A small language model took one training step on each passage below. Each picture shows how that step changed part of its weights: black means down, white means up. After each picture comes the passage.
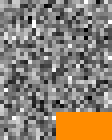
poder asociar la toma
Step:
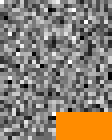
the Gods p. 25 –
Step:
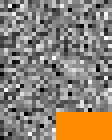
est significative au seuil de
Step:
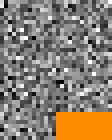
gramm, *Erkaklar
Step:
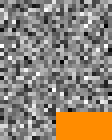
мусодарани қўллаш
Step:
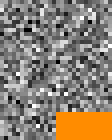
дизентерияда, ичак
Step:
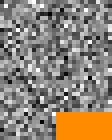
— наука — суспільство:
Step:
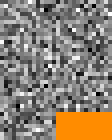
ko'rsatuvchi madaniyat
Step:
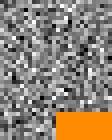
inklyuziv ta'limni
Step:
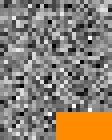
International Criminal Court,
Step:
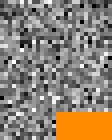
is to examine the relationships
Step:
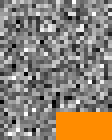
learning would not
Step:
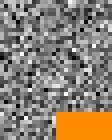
прямо за спиной модели
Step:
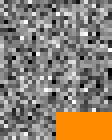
México. Las plantas utilizadas
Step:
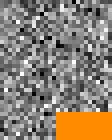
offensichtlich in der Lage,
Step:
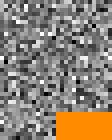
eshitdim. Ularning hammalari
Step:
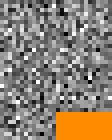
в вузе проводятся на
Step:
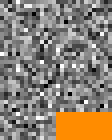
o gerenciamento da água
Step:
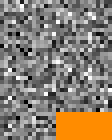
Soyim Is‘hoqning
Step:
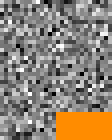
natijasida esa har
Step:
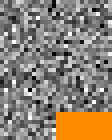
зважаючи на сучасний
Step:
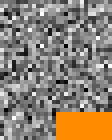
стратегия инновационной
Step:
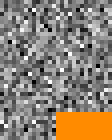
jalb qilish belgilangan.
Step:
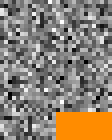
study carried out is to look
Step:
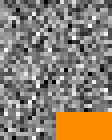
Xushfe'l bo'lib
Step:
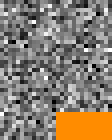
mengenai metafora sebagai
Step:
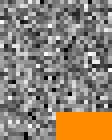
de suma importância para o
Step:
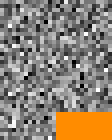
в Україні ця сфера є
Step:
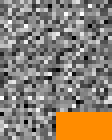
kommunikatsiyani yanada
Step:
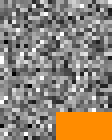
del filtro meccanico
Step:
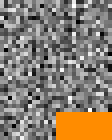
bajo licencia internacional
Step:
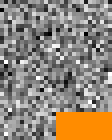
He a – лускуваті
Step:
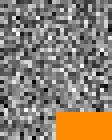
păstrează actualitatea și
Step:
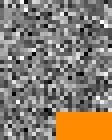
ifodalaydi. Yurak
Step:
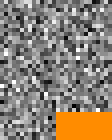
interesantes, ya sea en mayor
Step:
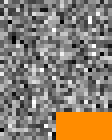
(sehrli ertak) deb
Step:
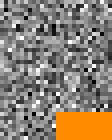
sistemas algorítmicos,
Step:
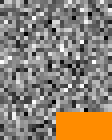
Özgökbek, Pınar
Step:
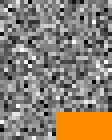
di avvelenamento degli stessi
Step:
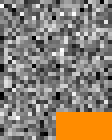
van de zaken welke
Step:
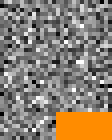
sociedade e à Patria. E
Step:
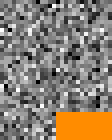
une vision fantasmée
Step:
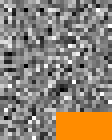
Ҳимоячидан воз
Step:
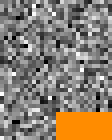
Humo to'lov tizimi
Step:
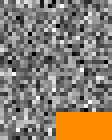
esa soliq to'lovchilar bilan
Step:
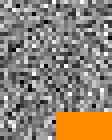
давлат вазифа,
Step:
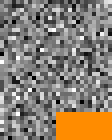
artigo científico, pag
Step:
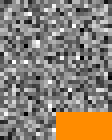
Kassel Ost – West –
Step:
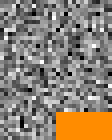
o'z vatanini unutmadi.
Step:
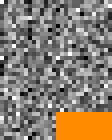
Kota Ternate Nomor 5
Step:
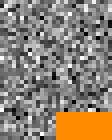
ц/га ни ташкил
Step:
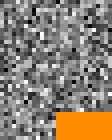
e Pequenas Empresas de
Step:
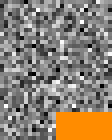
differences between
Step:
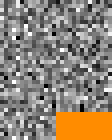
processo para vagas efetivas:
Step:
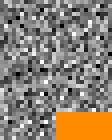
внеурочной деятельности
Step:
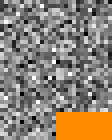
қиладиган бўлди.
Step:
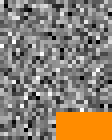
sensibilidad en 970 nm
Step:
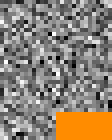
interligados, resultando um “U”
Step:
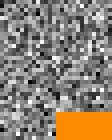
dijital vatandaşlık
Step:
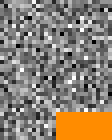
distribución espacial de las actividades
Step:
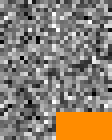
sinflarda o'quvchilarga
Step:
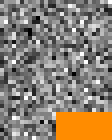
*homo oeconomicus*.
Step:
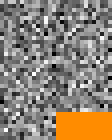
of the actor on the stage.
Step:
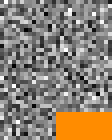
гематокрит – 44 %,
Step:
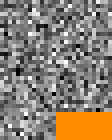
karvonsaroylar rabot,
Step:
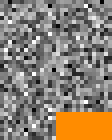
Sosial dan Politik Universitas
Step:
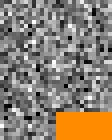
da pesquisa narrativa
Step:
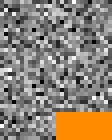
Psychology Review*,
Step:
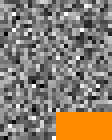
ayollar masalalariga oid qator
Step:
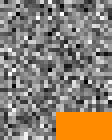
tayyor xulosani qabul
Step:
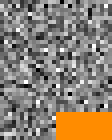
o sentido de relação é natural
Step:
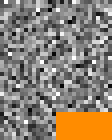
Error Untuk Seleksi
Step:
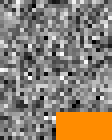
Nautical Archaeology*
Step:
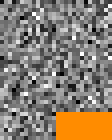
2005-yilda "Xalqaro
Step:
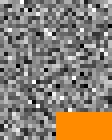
mengubah banyak hal di
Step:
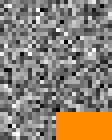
Aufbereitungsversuch mit dem
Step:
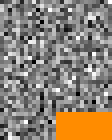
Hasil dari kegiatan ini
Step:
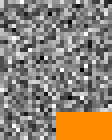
mehanizmi elementlari, uning
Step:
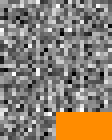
atom qattiq sfera
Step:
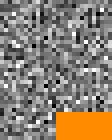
DE LA AUTORÍA
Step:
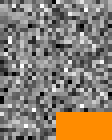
27 sur l'ensemble des
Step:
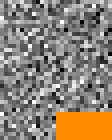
seco o diabetes. Se
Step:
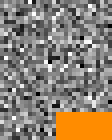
esaplaǵannan keyin
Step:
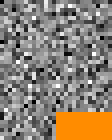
al.) доводять, що
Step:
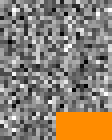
hududida qachondan
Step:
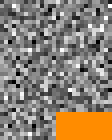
\cdot k_e \cdot
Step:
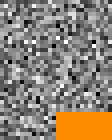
обмежувалася лише
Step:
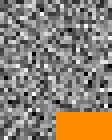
qual o paciente se encontra.
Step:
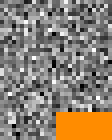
гипокотиле, на
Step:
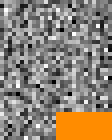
de verdad; luego,
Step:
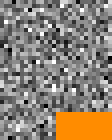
3D prostoru, což
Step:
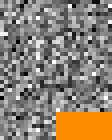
O'zbekiston sharoitida
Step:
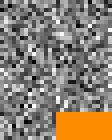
идоравий меъёрий
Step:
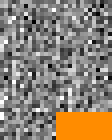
de indicadores que puedan
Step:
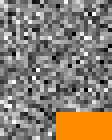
Jurayev Davron Amir
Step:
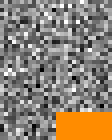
académico, ansiedad,
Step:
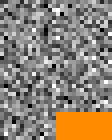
comunidade. O que este tipo de
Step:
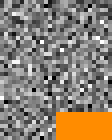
como durante os períodos de
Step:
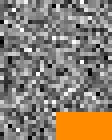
показателя по отношению
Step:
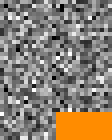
on Small Systems.
